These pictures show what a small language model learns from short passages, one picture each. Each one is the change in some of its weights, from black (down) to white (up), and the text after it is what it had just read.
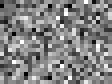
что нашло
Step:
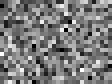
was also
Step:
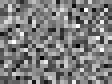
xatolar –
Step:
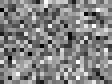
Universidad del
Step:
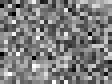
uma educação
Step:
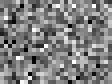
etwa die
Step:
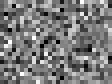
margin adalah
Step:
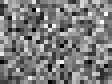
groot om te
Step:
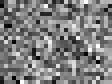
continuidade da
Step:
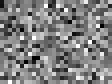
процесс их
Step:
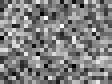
que fueron
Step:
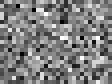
para garantir
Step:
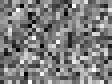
professor. Pelo
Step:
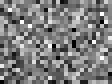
gentile e
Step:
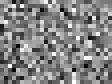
nombrar la
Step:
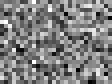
de varias
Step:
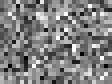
the research is
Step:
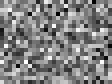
persona mayor en
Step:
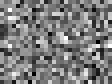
у сфері їх
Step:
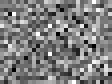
así como los
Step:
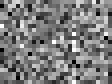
a creche
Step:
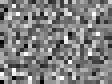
dan kurang
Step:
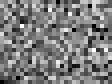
latif va
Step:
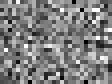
le permitirán
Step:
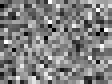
olib kelishi
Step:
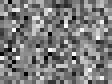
muito das
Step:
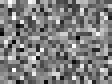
en ese
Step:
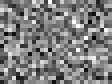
de la Carne
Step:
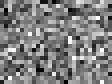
formal para a
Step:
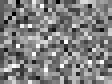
va ularning
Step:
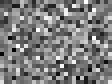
и в этом
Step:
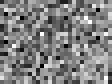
KI in
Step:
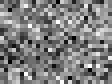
que los principales
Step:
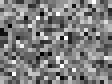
Standard of
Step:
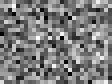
por conta de
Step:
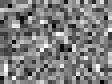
with NANDA
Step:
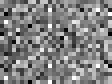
são os temas
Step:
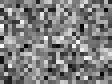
doctor of
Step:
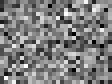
как поэт
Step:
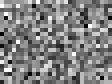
comum, não
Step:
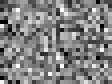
на Али
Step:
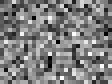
kerak. Bu
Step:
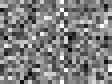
Medical Sciences,
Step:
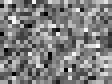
processos em que
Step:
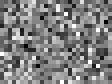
ahora la
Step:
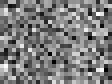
face aux
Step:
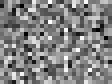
grupos sociales
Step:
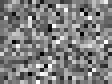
chiqish uchun
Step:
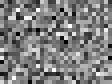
erros com mais
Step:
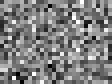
la tasa de
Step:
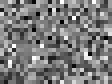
est connue
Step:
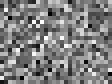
Daten soll
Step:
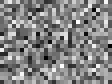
Dans la
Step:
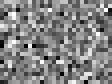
aturan yang
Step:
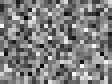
impact in public
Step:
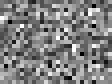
the market
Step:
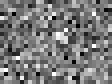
things, a
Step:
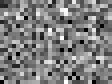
усули ва
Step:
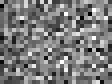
imzo olish,
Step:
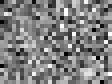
в работе
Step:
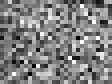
yılında bu
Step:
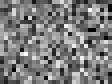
manual dan
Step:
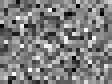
и языковой
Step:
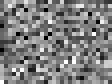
oleh Ibu
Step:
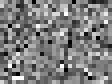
Penelitian ini
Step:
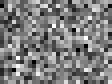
relacionados ao
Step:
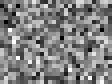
contribuir para a
